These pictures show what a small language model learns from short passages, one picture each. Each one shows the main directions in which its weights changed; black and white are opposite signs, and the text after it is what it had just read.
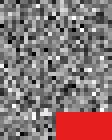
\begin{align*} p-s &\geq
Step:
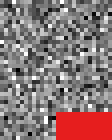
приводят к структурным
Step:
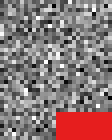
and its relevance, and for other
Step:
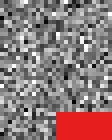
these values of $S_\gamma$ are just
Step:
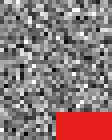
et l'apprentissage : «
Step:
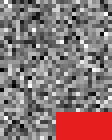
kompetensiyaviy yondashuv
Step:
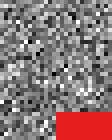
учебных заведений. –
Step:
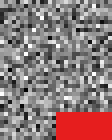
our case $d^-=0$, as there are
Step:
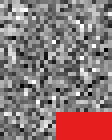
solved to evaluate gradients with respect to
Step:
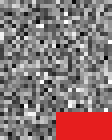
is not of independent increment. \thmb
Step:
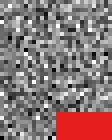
enough, this is clearly an analytic
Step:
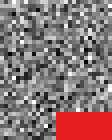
formas, numa evidente
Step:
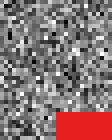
das diferentes componentes ou área
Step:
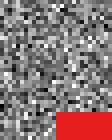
measure $\nu_n$). It is known that
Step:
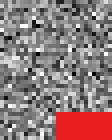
основі ретельного діагностування
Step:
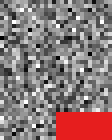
on.} The interpretation of $\Rbf$ in
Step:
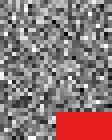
laboral, además de la
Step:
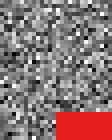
Finally, we state and prove a
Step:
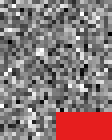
очиқ берилган.
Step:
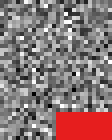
Furthermore, every accumulation point
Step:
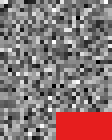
bien relacionados con alumnado,
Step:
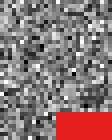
m koordinaatti N 100 m
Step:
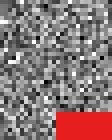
However we only want to glue the
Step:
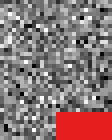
$m \in \mathcal T(S)$ if
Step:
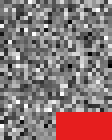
Hochschild $A$-valued
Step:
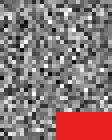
sob o regime da ditadura
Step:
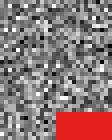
pós TEM foi realizada com
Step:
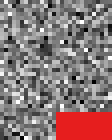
amounts to multiplying the
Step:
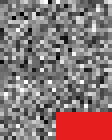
we briefly discuss in Section
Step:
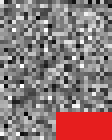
exactly one 1 and hence the distribution of
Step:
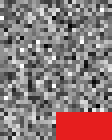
acțiunii penale,
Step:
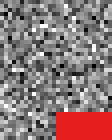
a cabo diversos ensayos
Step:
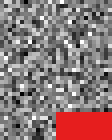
языка с точки зрения
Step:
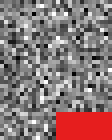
\section{Introduction} We focus here
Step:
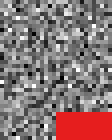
The proofs of both statements of
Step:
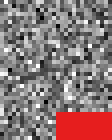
marginal cost is the dual solution associated
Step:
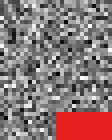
In that case, a discrete version of system
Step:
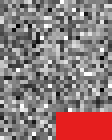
konieczność nadbudowania
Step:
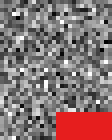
that the flow pressure acting on the object
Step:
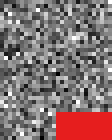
tempting to think of elements in
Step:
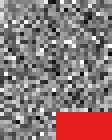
relying on the PDE arguments,
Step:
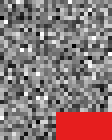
Poisson approximation are generally hard to
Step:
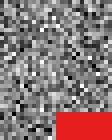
to the graph of the section) onto
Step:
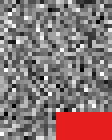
Academy of Vietnam\\
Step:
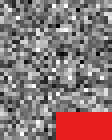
16 subdomains are presented in Tables
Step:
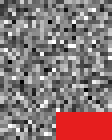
we want to set up the relationship between
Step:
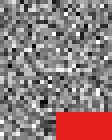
de satisfacción y compromiso
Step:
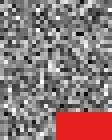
estimates for the sums of functions of prime
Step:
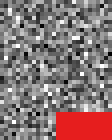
10 runs using ASM II.
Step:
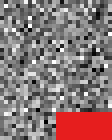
схожими між собою.
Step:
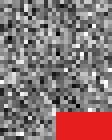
общество. Keywords:
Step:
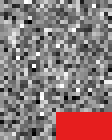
X^{1/3}$. This implies that for large
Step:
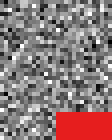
Theorem~\ref{thm:main result}
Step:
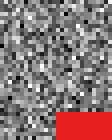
barchasi metaforaga,
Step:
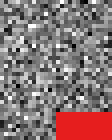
або Gen.AI).
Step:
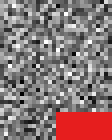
species to die out. We have also obtained conditions
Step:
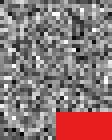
OF ISOLATION OF
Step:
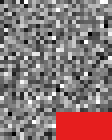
способствует увеличению
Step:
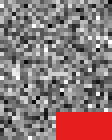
sequences $\ph_*:a_*\la
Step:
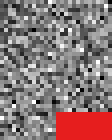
from being a technical limitation,
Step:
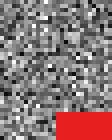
the form $$\tilde{\rho}_g =
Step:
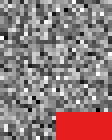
e símbolos da história de
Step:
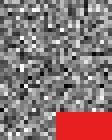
qilish; - mijozlarning
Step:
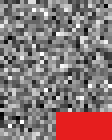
en el Complejo hotelero
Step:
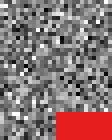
We now compare consecutive stages.
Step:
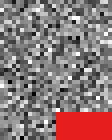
métodos de dispersão e
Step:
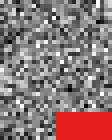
Fisuras: Aplicación de
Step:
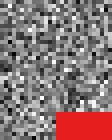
de intercambio y procesos de
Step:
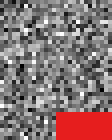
2. Comunicación - Influencia
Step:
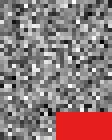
is $\B_1$-geometrically
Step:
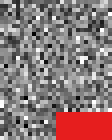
Modifiable Risk Factor for
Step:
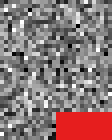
new cylindrical solution, by
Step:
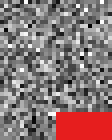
ishorani ko‘rar ekan,
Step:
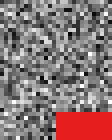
to Reed and Simon \cite[Th
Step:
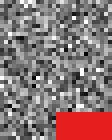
responsibility taken by partners who
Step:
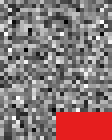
manfaati uchun AKT imkoniyatlarini
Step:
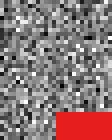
on all four meshes is approximately
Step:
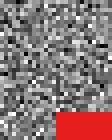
doktori, professor BOSH
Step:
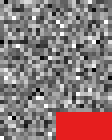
invariant theory: if a group $G$ acts
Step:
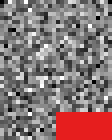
a presegmentation step into the model.
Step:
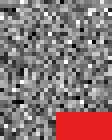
The short-term effects of
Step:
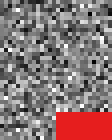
a oportunidade de expressar suas
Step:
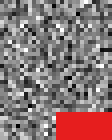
3 orang (6%), tahun
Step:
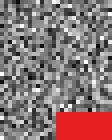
statement (\ref{stateB}) can be
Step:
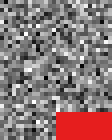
the result is trivial. So suppose $F$ has
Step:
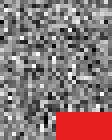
возвращение к норме
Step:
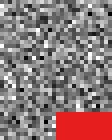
a motivic direct summand of a
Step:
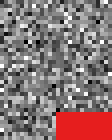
предпринимательской и иной, не
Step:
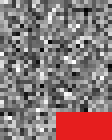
analyzes the (in)validity of state
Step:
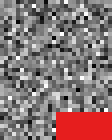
между обучающимися
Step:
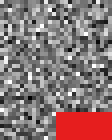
of the near-boundary functions
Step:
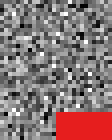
helix. Woestijne
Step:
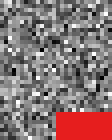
Forschungsdaten (intern in
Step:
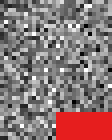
so we can still distinguish them
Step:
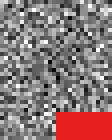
del presunto atto di morte di
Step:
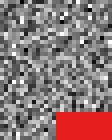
ein Feld mit Platz für
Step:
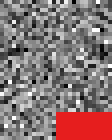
onde existiu rampa, em
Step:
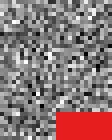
being uniformly bounded by Lemma 3.4
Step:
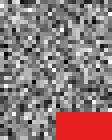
retrieved by a search of the
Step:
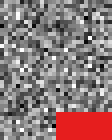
$H_1$ is a subspace of
